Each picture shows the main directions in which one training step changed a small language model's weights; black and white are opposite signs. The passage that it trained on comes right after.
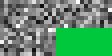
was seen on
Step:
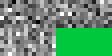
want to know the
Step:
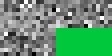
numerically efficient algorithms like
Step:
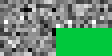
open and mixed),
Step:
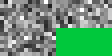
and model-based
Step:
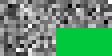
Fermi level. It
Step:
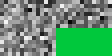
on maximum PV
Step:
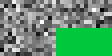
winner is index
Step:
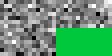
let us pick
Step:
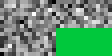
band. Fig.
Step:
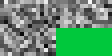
device $1$
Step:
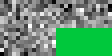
lattice. Second,
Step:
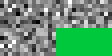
could reinforce
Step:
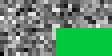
the Cubic
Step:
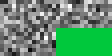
designed, what assumptions
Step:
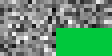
end result or possibility
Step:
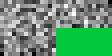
a packing
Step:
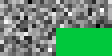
common pathology found
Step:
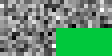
research integrity
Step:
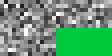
$\ell$ be
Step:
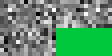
one easily proves the
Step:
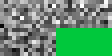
number, to be
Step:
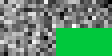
with the process of
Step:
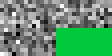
analyse the elementary
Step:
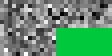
from CP conserving
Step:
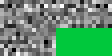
Kerr black
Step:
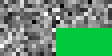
only reconstruct the
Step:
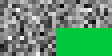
any such function has
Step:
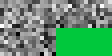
g$ is a
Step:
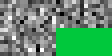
value represents the overall
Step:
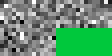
adjacent comb lines
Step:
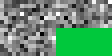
\cdot x \
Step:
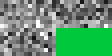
formulation of the exact
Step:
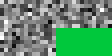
of an object's
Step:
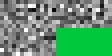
concern affecting physical
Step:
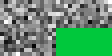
energies than the
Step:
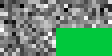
copper. The
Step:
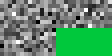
although LSTM
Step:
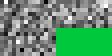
to the given value
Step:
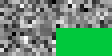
overlap completely.
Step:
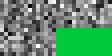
based on arc
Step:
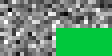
involves only the
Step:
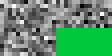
priori) probability
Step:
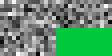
canceled by
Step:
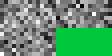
perturbation around flat
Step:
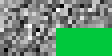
two simple facts
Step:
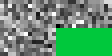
information access and knowledge
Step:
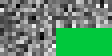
the author introduces
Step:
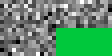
companies willing
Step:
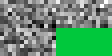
relaxation can be
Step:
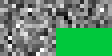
from seed of
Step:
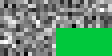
advance before the
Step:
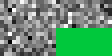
catalytic property than
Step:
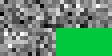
$\assrep =
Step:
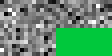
=\pm $ labels
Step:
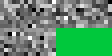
exact category. Then
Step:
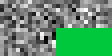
chip disease,
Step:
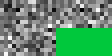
a total-order
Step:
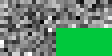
region combines low
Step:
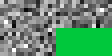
of EVs can
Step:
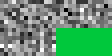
last seven
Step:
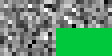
large proportion of
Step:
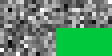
8: Three
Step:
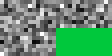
principle for actions of
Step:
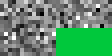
problem, `I
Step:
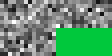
correctness and
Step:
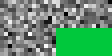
so ever materials
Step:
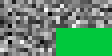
would appear but they
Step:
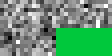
that the result is
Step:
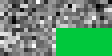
\ee on the
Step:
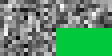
room for 20
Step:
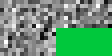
a modified Fourier transform
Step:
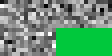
members, individual
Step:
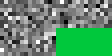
just been diagnosed
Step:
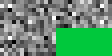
Women Image
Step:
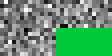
and policies related to
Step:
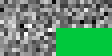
an outer unit normal
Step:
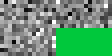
but it is mostly
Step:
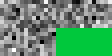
The next process,
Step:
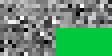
be viewed as
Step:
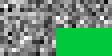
are realized for
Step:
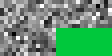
is discussed in
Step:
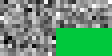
on the research
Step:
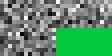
services than those
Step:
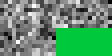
that the Markov assumption
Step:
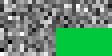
not difficult to verify
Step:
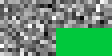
finite measure space.
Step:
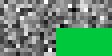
in good yield.
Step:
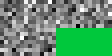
(an EU
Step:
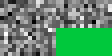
them are based on
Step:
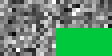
\] with the map
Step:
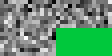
under strain.
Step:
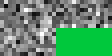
for the extended
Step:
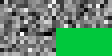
to be closed?
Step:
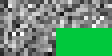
approach: using
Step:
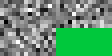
of Hubble types
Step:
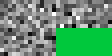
estimate yielding
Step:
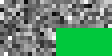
dx| \nonumber
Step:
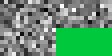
more common in the
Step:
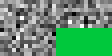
facing approximately
